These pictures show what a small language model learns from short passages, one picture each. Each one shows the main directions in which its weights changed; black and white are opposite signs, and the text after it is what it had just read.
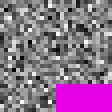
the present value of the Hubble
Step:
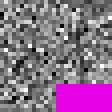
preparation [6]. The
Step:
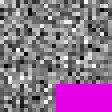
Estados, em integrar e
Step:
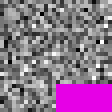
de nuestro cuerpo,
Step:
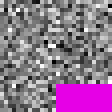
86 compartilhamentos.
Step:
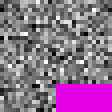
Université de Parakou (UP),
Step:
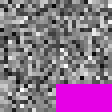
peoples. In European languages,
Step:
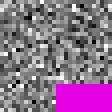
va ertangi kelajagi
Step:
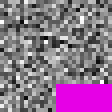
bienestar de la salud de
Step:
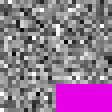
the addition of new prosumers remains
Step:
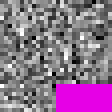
in parts of the PRA area
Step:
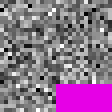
myopathy | viral
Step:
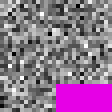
cm$^2$. One triple
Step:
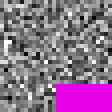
s'ils sont peu
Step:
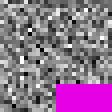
olganda, olib
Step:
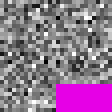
1$keV) may be observed.
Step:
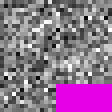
Jardin botanique national
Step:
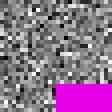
materials. By applying the theory to
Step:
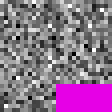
O importanță deosebită
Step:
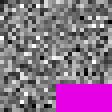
qizi RAQAMLI
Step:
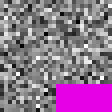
to be taken with some care since the important
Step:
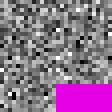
period in which images of the modern
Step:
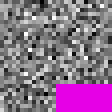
promovendo a disseminação
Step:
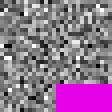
\bigskip \noindent{\bf
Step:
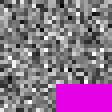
there is no guarantee that
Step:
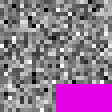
Space GEO Group on
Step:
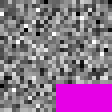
adding one by one $p$
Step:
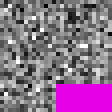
of crystalline silicate
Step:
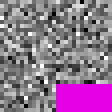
a size of 40~Mm
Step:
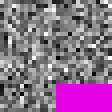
Division operations of two
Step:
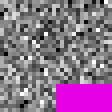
follow-up funding and learning
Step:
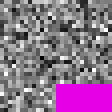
25 évre szóló
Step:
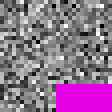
However, there are many instances when
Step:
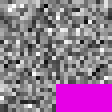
prevent any hazards, and
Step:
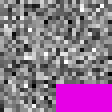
\textbf{Flu.} &
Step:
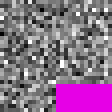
known that spheres with normal boundary
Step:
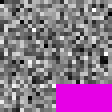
most puzzling questions in
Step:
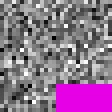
dust and air flow on
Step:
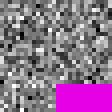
sustaining open science infrastructures in
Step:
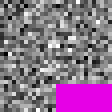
a habilidade do país em
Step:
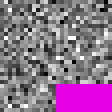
using the functionality of the TOM
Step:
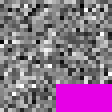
Letter, it is assumed that
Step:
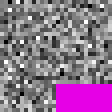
rights to asylum and
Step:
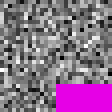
scotogenic model which can be
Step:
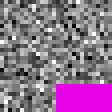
the case of large aspect ratio ($
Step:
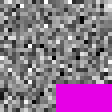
undang-undang, dengan
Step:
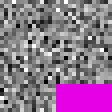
down into six themes which include:
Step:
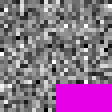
-- galaxies: structure
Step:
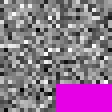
data cuts, so we construct
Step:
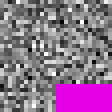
tolasi tabiiy
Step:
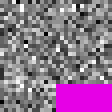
cm}\sum_{\sigma \in
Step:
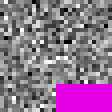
erhobener Lanze.
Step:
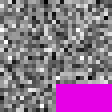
are not the product of $N$
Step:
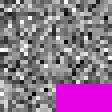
of conveying large volumes of
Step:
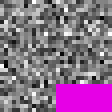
Ishoq), bir jild
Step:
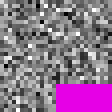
bilan bog'liq holda
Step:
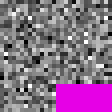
Глиокладин ва
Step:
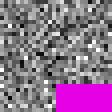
eV). The density scaling of
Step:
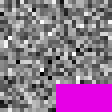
for the SIMO $1\times
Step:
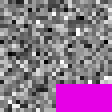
goods, affecting the
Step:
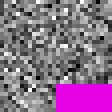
in the closest plane must be
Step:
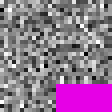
metal head and wooden
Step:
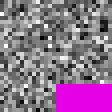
Абдулла Авлани
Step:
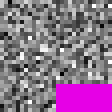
somente no final da década de
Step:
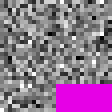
by comparing the transmission and reflection
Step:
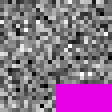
use it. The device should support the
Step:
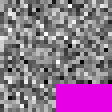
relationship among the language teachers. It was
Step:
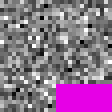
afwegingsproces voor
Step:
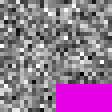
Falta de mentoria e
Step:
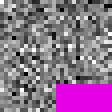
Urgut tuman IIB
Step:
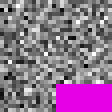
filament winding machine
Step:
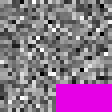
because multiple symmetric/asymmetric
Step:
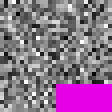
that the chemisorption mechanism
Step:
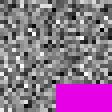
All types of primary, secondary
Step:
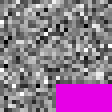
готовом изделии.
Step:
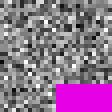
x represents a pixel
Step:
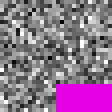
to study the state $1^{-+}$
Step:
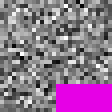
triggers the flare. As
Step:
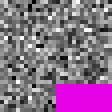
have been derived by researches in
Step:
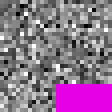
their simplicity, rather than their
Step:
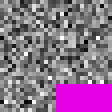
the following options⁴: 1.
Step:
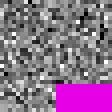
conference EU EU, Germany
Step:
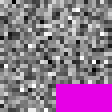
business as usual, (ii)
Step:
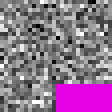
da Tenda do Conto.
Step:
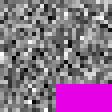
varies in a wide range: three
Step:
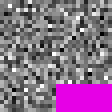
proposed SAGIN downlink
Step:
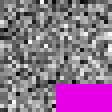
| Reply Organic
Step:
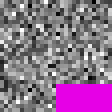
работе. Молодой
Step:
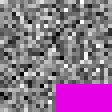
apenas de ter controle
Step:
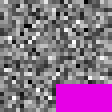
memory, and energy storage,
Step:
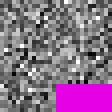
is evident. For synthesis
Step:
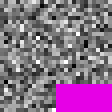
see that the Schwarzschild
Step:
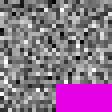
us to expect that one gets a
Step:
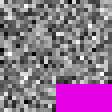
Fisica, Universit\`a
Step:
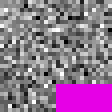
one of the keys to success in the
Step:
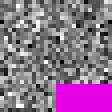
desenvolvimento deste contexto
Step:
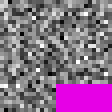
vezes, por pessoas
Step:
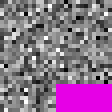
таковых сейчас
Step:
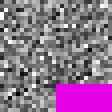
prevent private information from being
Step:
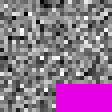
are globally estimated from the
